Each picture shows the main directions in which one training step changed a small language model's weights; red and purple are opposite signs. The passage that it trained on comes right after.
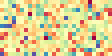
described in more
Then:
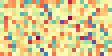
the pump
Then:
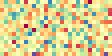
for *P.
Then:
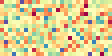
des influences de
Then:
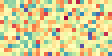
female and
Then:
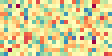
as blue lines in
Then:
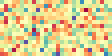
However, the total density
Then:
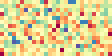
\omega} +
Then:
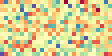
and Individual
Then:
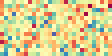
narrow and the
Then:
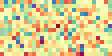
and failure is
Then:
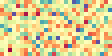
kick, but
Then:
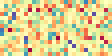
odds ratio
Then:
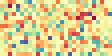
process), as an
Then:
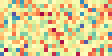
patients. The
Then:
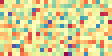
in the summation
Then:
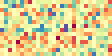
complex structure of a
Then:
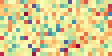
continues to grow
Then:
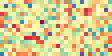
In solving the
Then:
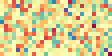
equipment as well
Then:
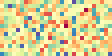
on the value of
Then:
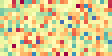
majority of
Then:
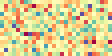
BLG samples
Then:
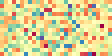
forms around the
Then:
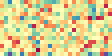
times we have the
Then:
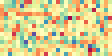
a significant and positive
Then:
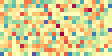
the previous results obtained by
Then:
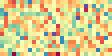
a recommendation
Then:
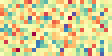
to as the lead
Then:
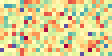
on in the public
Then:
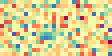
and outpatient
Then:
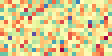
intertwined with
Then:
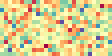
resort operators are
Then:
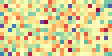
The rest of the
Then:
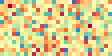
constraint on
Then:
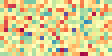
on approximations which
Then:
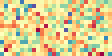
HBOT is
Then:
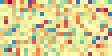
work has analyzed
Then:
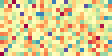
decay modes through
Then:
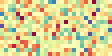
urea and
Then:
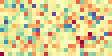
transporting and
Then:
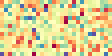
$m$. For the
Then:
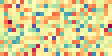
states located along
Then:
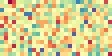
may differ, even
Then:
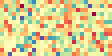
without disability.
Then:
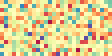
with low refractive
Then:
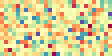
G s \rangle
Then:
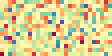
that one study reported
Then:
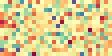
UT - University of
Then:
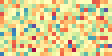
(NNR =
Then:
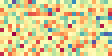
layer applied
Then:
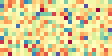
positive trend
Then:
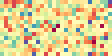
researchers have used
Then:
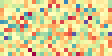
parametrised by
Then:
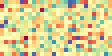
experiments are now
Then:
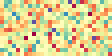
genotype was
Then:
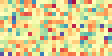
depth of their
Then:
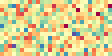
important in the light of
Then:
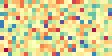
I R D O E
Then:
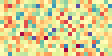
mass. It is
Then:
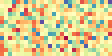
would mimic the
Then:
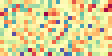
for each DA
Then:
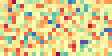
that will be developed
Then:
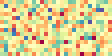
display a
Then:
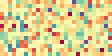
USA). The
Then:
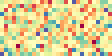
for the setting up
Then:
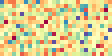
second derivatives
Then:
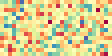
protection. In
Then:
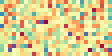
As a result,
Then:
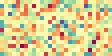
graduate studies.
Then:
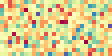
production along classical
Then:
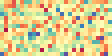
a decline in
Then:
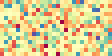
of Significance
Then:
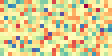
measurements of the
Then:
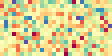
be useful to
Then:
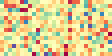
are close on average
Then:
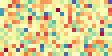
to set the split
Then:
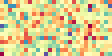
inside stars
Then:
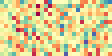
through the Ricci
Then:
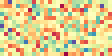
| Construction
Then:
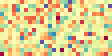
twin. -
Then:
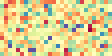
we get the
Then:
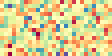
on the number of
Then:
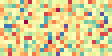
in their most stable
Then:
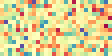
proposed item reduces
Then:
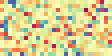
could define the point
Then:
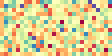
the $\delta$ band
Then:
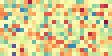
in a linear surface
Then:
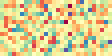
the diagonalization
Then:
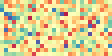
than a full
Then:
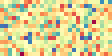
through spatially
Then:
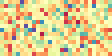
distances. %
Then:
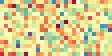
examination of the
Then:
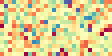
They can be
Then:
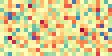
effective than just
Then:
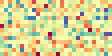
$P$. As we
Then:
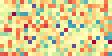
S-matrix in
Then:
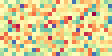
of OA.
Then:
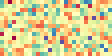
to suboptimal
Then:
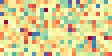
facilities such
